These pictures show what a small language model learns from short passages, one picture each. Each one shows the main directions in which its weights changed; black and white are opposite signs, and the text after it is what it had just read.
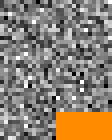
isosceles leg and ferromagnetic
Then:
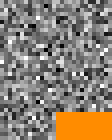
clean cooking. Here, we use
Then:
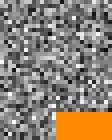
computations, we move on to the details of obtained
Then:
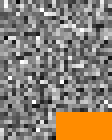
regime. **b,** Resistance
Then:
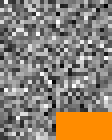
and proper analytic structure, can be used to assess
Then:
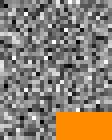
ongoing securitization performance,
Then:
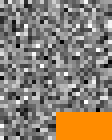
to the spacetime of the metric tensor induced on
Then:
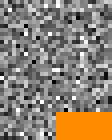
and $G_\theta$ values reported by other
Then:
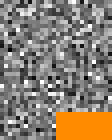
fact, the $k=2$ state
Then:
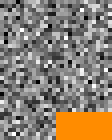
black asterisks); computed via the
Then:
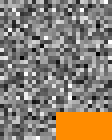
will be massive bound states associated with this strong interaction that
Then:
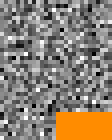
value of the total DPR is derived by
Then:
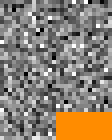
sources are visible in the PSPC detector
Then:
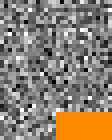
properties such as eccentricity,
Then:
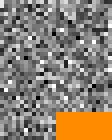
not mix, since they are multiplied by operators that
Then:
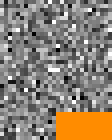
[(b), (c)]The waveform of
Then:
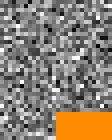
hierarchy may be derived from the same
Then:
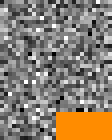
\author{Martina Hentschel}
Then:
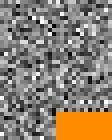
testing scripts based on the selected machine
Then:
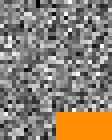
beam is sent to the interferometric
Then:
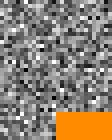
concept boils down to one set-based
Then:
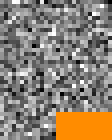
conjugacy classes, denoted by
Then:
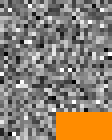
a result of a selection effect: luminous
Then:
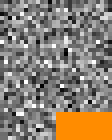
offer insights into the mechanisms causing the
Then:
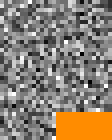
however, their gradients are so far limited by the
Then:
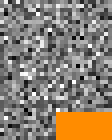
and $\tilde{f}_k \sim \int
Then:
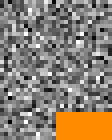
with time-independent intensity correlation function.
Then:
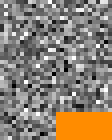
4 eV. When considering the AFM1
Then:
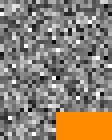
are not used in the preceding analysis. The
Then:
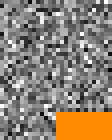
we find it necessary to use a step size of
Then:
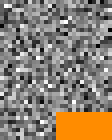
discrete, while the eigenvalue spectrum of
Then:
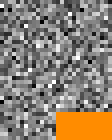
and concurrently the reflection of the laser
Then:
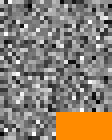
of instructions to an LLM to produce an
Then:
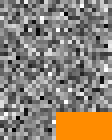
vev of the real adjoint scalar. The
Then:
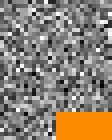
there is no effective transfer of energy between adjacent
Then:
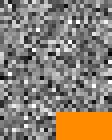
used such beams in the demonstration of high
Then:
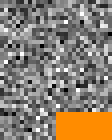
{author} {\bibfnamefont {A.}~\bibnamefont
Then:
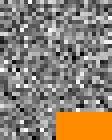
is found to be 0.042 which is in
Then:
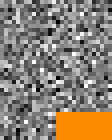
responses), and mathematically described gene
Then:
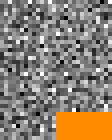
DPS yield is exactly the one of
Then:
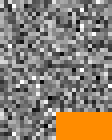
with the singular outbursts in random spectra
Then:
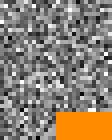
frustrated regimes is in the properties
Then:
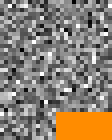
University, Piscataway, NJ
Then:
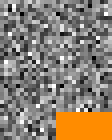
correct. If it is red then it is time to
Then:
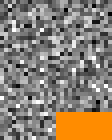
term if Ab passes at several times the
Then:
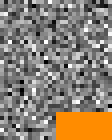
example Schwartz functions A,B,and
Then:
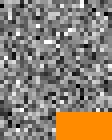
\section{The proton-neutron mass
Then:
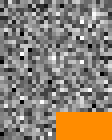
the power $\sigma_j^2$, for
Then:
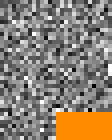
image of the PLC | The operator may perform
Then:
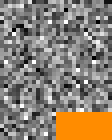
always a trivial Frobenius
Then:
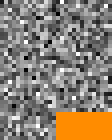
A further magnetic state measurement that is of significant interest is
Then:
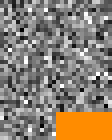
frequency. Such measurements could yield a direct access to
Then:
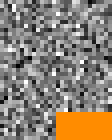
with $N=60$ and three clusters
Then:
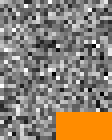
using the rational map\begin{equation}
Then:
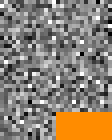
coefficients relegated to the sum rules,
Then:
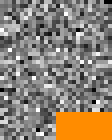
comoving distances longer than the causal
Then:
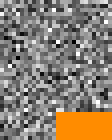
can be seen as a small perturbation away from the
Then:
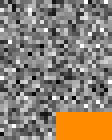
are functions of $r$. This transformation is useful since
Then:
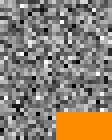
| Losses as a % of national
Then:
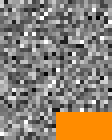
analysis we use Monte-Carlo
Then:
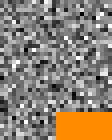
higher mean value and a wider deviation.
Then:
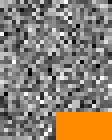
general the suppression of the initial singularity
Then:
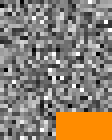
none, all operators mutually commute.
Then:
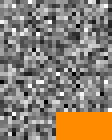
km s$^{-1}$, and for each of these
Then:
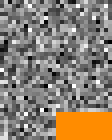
of the gravitational interaction the observed pericenter
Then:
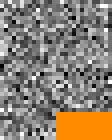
show the principal trend due to
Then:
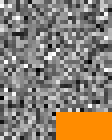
value of the HI gas. If the
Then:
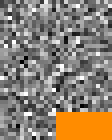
scalar heavy-light channel which, to our
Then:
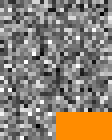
topological band structure, rather than being induced by
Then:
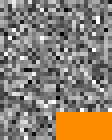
($x$-axis), is shown in Fig.
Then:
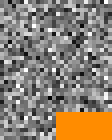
invert $D$ using the fact that matrices
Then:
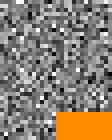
is actually finite. Moreover, in a
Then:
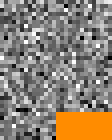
by their products in some powers,
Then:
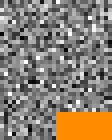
the DM candidate in the model. As
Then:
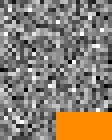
time periods, corresponding to changing situations about
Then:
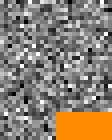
number of hashtags users post but by
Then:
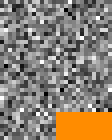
and non-Hamiltonian systems, one can double
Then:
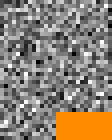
\in \mathbb{R}, \quad
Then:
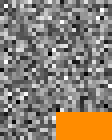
{\Large\bf New high order relations
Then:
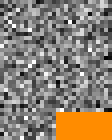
related to the two-point function involving
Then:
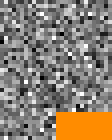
have also tried to link to other literature
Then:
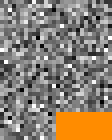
use A atoms with two internal states, the active
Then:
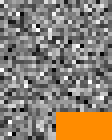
the order in which each node is generated must be
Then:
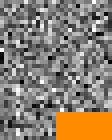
For a fair comparison, we experimented with both
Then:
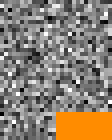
directional sensitivity currently investigated is the combination of
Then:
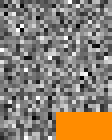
simulations (up to 7680 atoms for 40
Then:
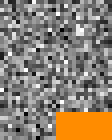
are naturally grouped into some clusters or
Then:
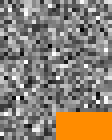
effects of mass deposition and gravitational attraction that
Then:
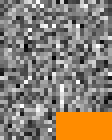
of rocks from spectral data presents unique
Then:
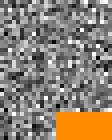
heat). This means that the individual numbers are
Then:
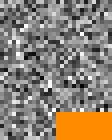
to select a sloped PMF that
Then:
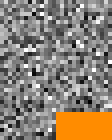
We have modeled this spectral feature for the
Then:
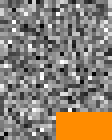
denote the number of fractional bits in the main
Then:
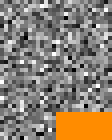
FOV instrument to study the prompt
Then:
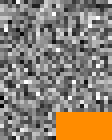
richtige begriff} %
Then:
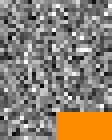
average generating functional of connected Green functions
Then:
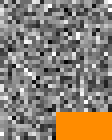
physical phenomena of crystalline materials, such
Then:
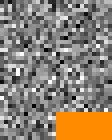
length of active spins with radiation may be
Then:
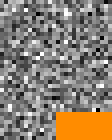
is observed slightly off-center, and (iv)
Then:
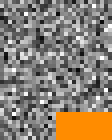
the fitting equation. Moreover, Zhang
